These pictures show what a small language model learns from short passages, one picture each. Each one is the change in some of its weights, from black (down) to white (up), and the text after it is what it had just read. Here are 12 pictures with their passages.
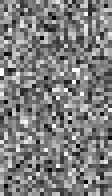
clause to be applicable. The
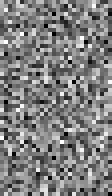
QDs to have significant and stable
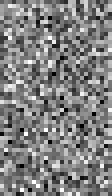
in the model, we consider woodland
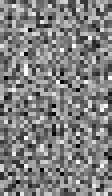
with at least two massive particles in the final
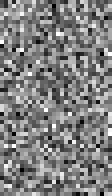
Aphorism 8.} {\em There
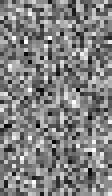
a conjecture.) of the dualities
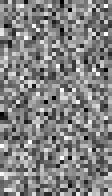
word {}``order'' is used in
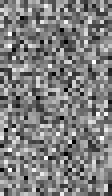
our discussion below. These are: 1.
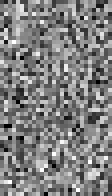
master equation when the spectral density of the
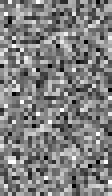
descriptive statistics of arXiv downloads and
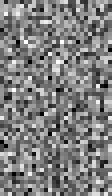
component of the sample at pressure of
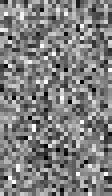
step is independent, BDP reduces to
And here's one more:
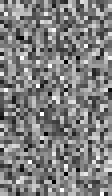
inner part of an accretion disk, see the
